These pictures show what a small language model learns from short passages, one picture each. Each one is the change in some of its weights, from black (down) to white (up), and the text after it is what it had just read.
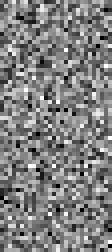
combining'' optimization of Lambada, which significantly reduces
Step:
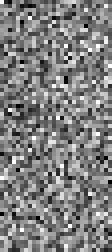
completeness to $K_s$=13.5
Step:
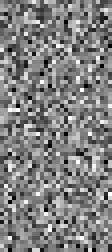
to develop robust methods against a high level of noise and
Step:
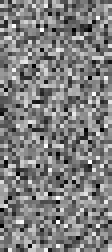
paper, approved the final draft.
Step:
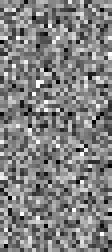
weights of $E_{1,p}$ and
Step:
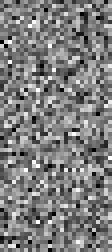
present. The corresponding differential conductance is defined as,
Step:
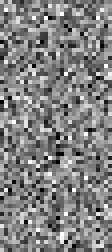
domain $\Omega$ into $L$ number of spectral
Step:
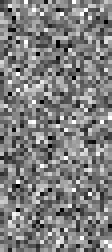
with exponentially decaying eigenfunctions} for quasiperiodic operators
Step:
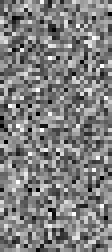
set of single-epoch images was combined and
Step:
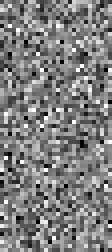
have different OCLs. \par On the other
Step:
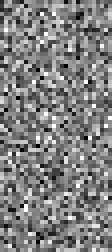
\end{lemma} \proof We shall consider only
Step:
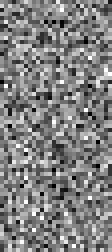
since $C(P_t) \ge
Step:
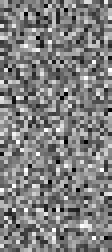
other in the sense that Alice's output stands
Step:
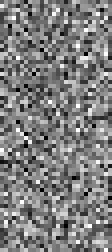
} \newcommand{\prt}{\partial}
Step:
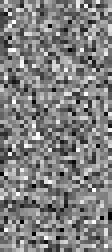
rescaled position $r/t$ for
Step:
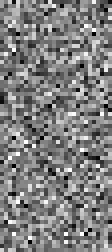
the non-thermal particle density (cf.
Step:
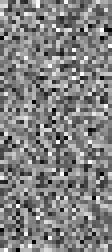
we know from a theorem of Gottschalk
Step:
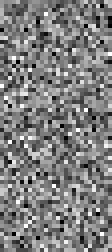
N$, then $p\not\perp
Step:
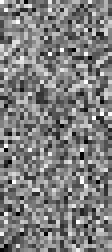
the matrix $\MM^{[\le n]}
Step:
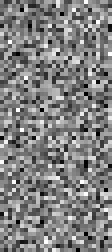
is a typical upper limit for PG~1159
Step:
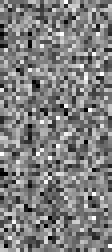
can explain within a single qualitative scenario the entire evolution
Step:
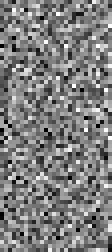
electronic structure to be ultimately much weaker as
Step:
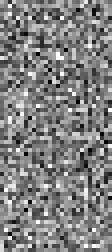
of the lattice gas. However, such field theoretical results
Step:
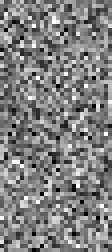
Silva would like to thank CAPES and
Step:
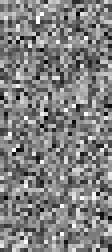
that \begin{enumerate} \item[(i)]
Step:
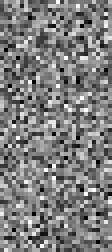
the WQG path integral. In this sense singularities
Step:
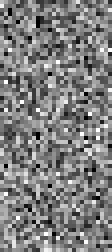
+0.2 V should correspond to the Pb
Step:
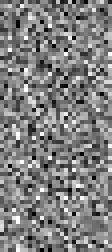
I. Golichenko, \newblock
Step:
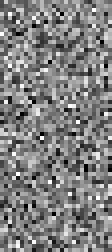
a polynomial of order $n$, and is proportional to
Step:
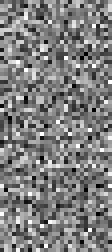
that requires knowledge of the function at five lattice points.
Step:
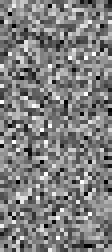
for some $0<\alpha<1$ to be
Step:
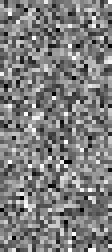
\cite{Wootters1998} is given
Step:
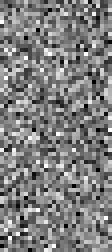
avalanches for various experimental conditions. The
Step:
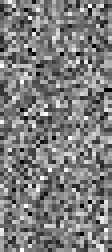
(b) and (c) are the calculated results
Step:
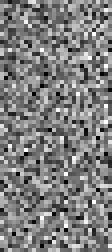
at the cost of the additional hardware complexity, power
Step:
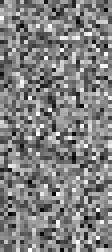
Let $f:\ms X\to\ms
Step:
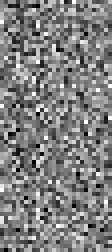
atoms immediately returned to their pristine positions following
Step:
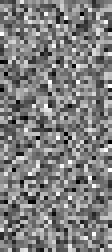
of GJ~3473~b under different
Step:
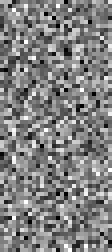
surfaces form at the same time of formation of the
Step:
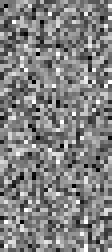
of the left electrode. The expression for
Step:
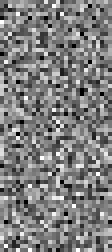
domain is $(\theta,\phi) \in
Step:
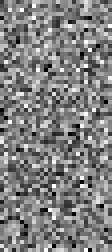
is nevertheless more general and results in deeper
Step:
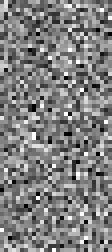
Red and blue points represent the low- and
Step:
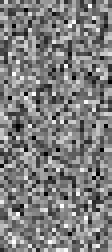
effective charges (\ref{defQ}), and on
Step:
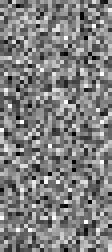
f\mapsto \Phi(f)$ into centered
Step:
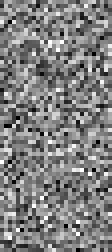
the *PDS* for the final, outputted
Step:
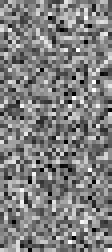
it is continuous and strongly convex modulus $1$
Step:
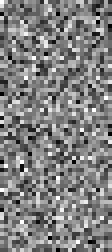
experiment, we transmitted UDP packet of length
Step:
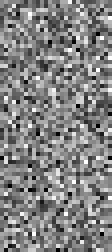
S$ be any fibration. Since both
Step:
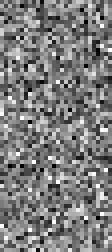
the localization accuracy through four different crowd
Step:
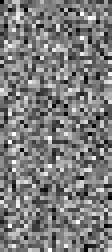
and the effects on the gas within the galaxy.
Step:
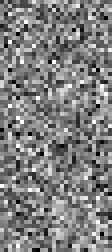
isotopic to $A(m)$,
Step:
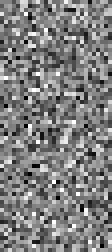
hereditary left perfect right coherent rings is obtained
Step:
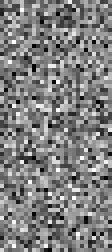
is a programming paradigm, introduced by
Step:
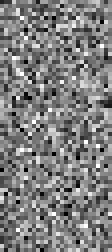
\hfill$\blacksquare$ \begin{remark}
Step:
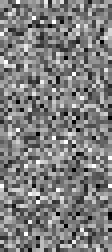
a triple system of sink particles can be seen.
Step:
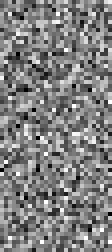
between pH at different locations within the
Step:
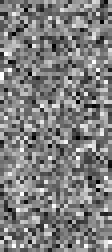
We note that $\Phi$ is determined up to the
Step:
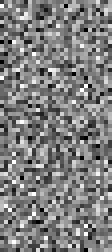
another set of best fit EWs, fluxes and
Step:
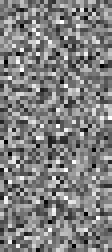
swing is usually steep under the core component,
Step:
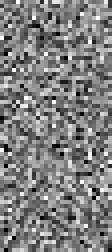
*V*. Since $(v, \varepsilon)
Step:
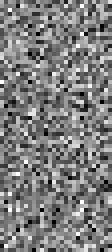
is the first matching period) obtained at various drive
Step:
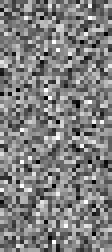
same settings, notably all these methods are open
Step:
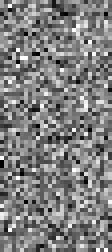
given above. A caveat is that the formula
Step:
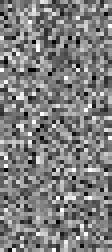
described above, therefore \begin{equation}
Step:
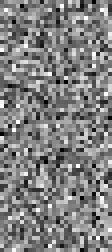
that at the end of the $m$-th
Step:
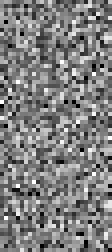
the setup analyzed in the present work. A
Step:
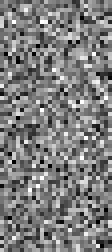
approximation we have $$\alpha_k(n)
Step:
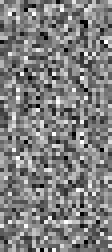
network with pgpDA in the feature subspace of
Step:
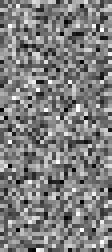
are first solved iteratively for the atomic core. When
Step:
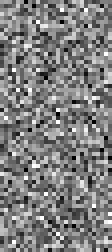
maximum d-wave gap is 30 meV, and
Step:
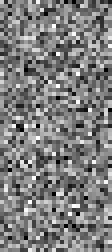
particular period. However, SDN has made it
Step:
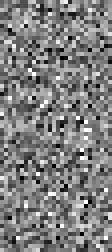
qubit gates (which have the largest errors in
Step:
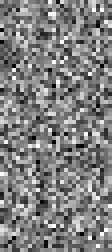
mathematics: the clarity, precision and
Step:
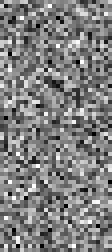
many Heron triangles with two rational
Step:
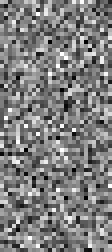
translational responses are negligible. Effects of
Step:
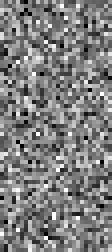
1-dimensional models} Despite these
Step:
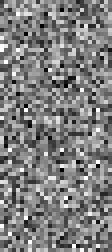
rational functions is that $|N-M| \le
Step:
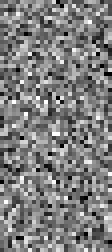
between different stable and Lévy trees have
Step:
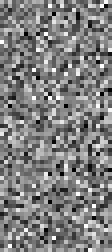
it into three parts \begin{align} \nonumber
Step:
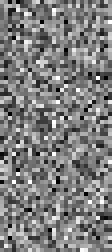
introduced through the consideration of $S_n$.
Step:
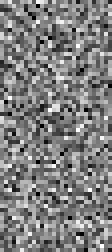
\end{eqnarray*} In the case when
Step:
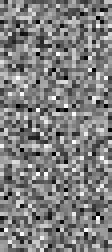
of "outside" forces. When a force acts
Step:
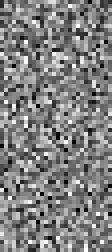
summarizes the effect of different kinds of
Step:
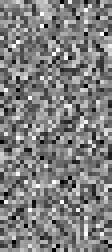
$(1,2)$-BM relations are also listed in
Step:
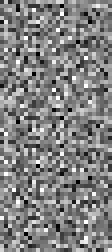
Nucleaire et de Physique des
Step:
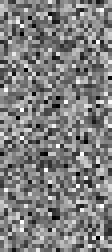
$E$ and $F$ and a subsequence
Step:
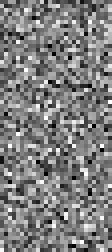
fluid. We treat only the viscous stresses
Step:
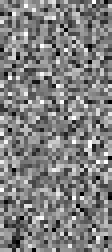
its much greater degree of efficacy, on an
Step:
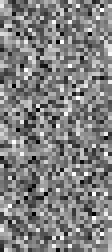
University, Beijing 100084, China}
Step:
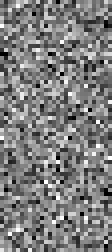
case, each document contained in a conversion job
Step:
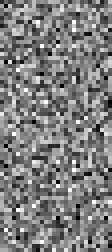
paper more readable, the body of the paper contains
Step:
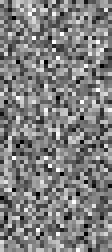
state={MI}, country={USA}}
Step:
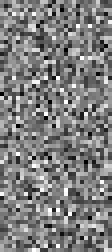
to express themselves, connect, and play
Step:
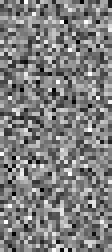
of $K^d$ (the space of linear
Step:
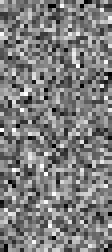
and dialogue features before passing them to
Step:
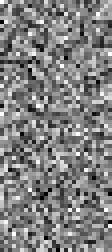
massive bottom quark leads to a substantial reduction of the cross
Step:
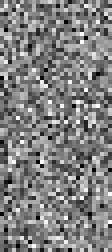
When it comes to the scale of a city or
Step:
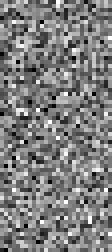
evidence of space-time heterogeneity, which
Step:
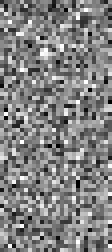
r'^2c \end{equation}
